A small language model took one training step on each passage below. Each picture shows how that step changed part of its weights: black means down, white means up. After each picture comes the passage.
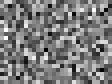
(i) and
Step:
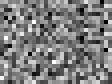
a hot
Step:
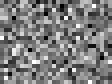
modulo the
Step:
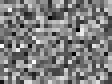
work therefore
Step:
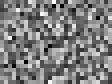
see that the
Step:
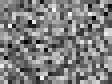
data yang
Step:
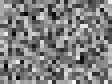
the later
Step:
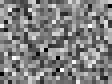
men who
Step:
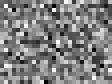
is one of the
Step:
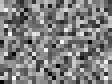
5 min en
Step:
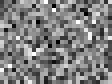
with a composed
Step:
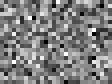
first arc of
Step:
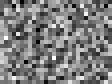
The estimate
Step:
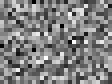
ni se
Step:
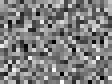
* trat2
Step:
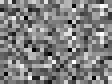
and clinical
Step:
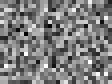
in the form of
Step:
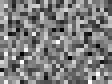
the object of
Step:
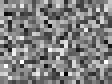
type $
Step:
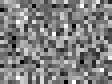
\right) =
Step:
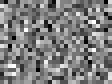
of *Project
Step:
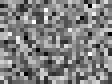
time window
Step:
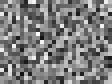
V, and
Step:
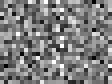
interest and
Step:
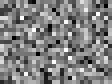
shown in
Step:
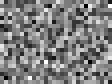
under certain
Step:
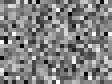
evidence exists
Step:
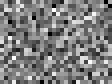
and PIC
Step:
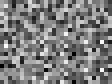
the constraint
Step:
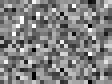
the prospect
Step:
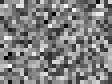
could be
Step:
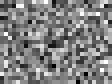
other hand,
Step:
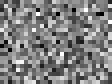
n), \quad
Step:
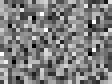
the pH 1
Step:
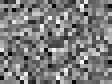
stage, we
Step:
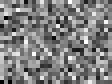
computed by
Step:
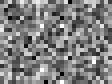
rise between
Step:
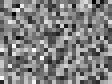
to imply that
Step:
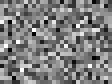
production using
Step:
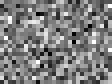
women in
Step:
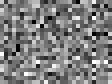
ma anche di
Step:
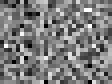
sources of
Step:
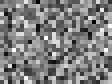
or reduced
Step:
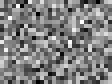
state is such
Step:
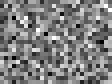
não existe,
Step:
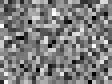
We analyse
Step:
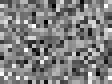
design of the
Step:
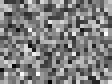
results in better
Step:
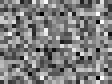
emergency in
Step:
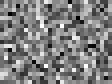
import substitution
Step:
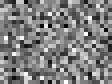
for TF
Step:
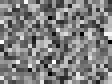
performance has a
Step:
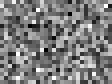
be obtained by
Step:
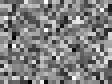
efficiency of
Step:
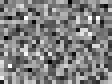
to the open
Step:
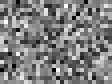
is more to
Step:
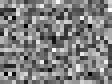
denotes the
